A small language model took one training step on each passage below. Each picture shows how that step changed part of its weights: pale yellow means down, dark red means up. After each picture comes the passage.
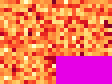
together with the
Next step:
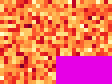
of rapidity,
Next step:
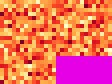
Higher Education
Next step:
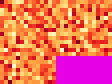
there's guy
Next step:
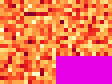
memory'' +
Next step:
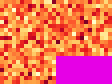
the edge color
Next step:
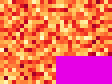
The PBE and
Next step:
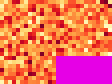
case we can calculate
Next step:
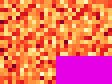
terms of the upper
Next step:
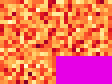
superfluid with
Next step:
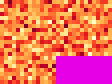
gg)$. Since
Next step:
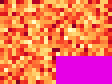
state). The collinear
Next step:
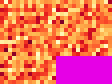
supports the finding
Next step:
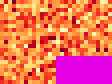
charge distribution in both the
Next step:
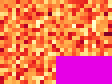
operator, called the
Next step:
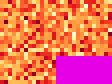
and theory priors have
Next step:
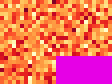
a genomic point
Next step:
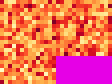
listed in Table
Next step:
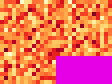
any operation in the
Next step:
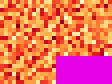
best performance for a given
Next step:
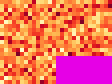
Physical Sciences
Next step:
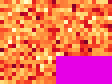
towards a
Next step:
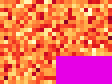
but significant differences in the
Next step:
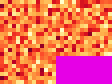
images. In terms of
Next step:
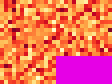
the XY model at
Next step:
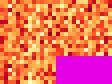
can be negative.
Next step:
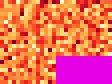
resolutions. In
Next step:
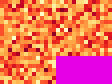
the teleportation
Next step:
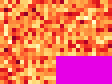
the real part prescribes
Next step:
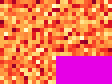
final level acts as
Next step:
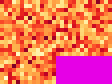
The plasmonic properties
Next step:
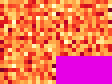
\rangle - \langle
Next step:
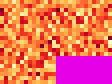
\end{equation} that
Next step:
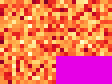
the base $B$
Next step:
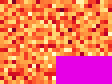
two characteristic examples
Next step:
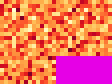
when $r\rightarrow
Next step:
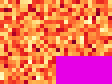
the Fermi function at
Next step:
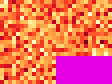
set of equations in the
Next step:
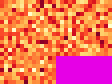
experimental cuts corresponding
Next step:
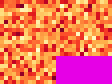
becomes $$
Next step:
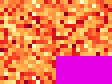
nonlinearity, which
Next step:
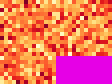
bars represent the
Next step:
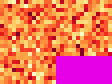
parameter $p$ such
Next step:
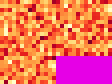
to distinguish
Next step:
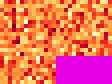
oscillator with
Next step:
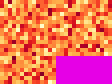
system. It also makes
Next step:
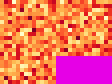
rather than a
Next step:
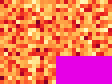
based on an electronic band
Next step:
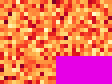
at reactors:
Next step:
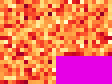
agenda, without
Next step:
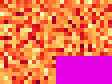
the Zeno level and
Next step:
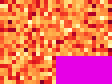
survival probability
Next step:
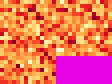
to to the magnetic field with
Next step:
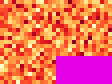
lattice so that they do
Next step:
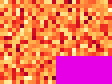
history of the
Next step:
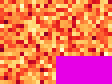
variant of our method
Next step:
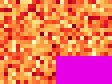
the observed change in the
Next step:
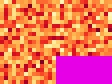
Delhi, the
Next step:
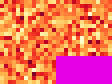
NHQT to consider
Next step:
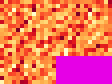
easily read
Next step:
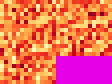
states, etc, are
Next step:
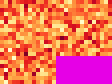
the bin centres
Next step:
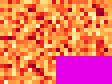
to examine how the
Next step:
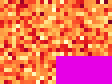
io+) \over
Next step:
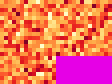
have opened new
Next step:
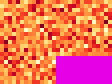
we take a common
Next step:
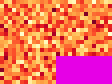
R}_s$ and
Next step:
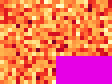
has yet been able
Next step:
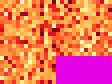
nuclear spin relaxation
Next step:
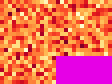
iterated until
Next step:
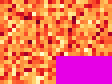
quantities in the system.
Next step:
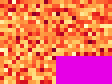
surface at $\vh$,
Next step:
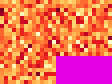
\end{equation} where
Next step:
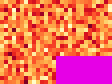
the unbroken
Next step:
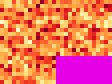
argued in
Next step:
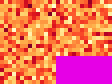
mode, rather than
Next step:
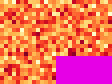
{\it et al}
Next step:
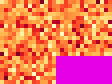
1) We propose
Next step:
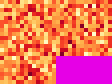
it is difficult to
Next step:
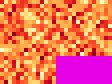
constructed from local and
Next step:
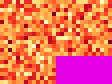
only affected part of
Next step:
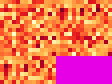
term, the third
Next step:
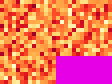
excluded if we
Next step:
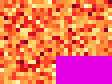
three-stage evaluation
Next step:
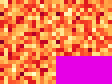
+ \Delta {\bm
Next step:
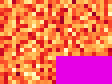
structure over the entire
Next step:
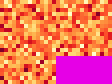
on the physical properties of
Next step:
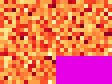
appear, one can
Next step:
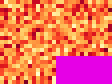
consequently, the
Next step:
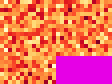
the observations as indicated by
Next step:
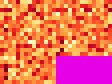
the timescale for the
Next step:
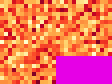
the CAM representation
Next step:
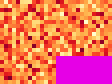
the bifurcation
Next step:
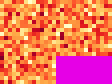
R-parity, while
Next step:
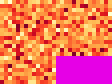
cent of the total
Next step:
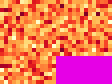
consider both the ADK
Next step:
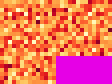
get for the energy
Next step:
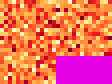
in {\fsr}
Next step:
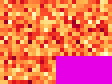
diamond in Figure
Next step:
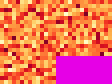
the signal consists of
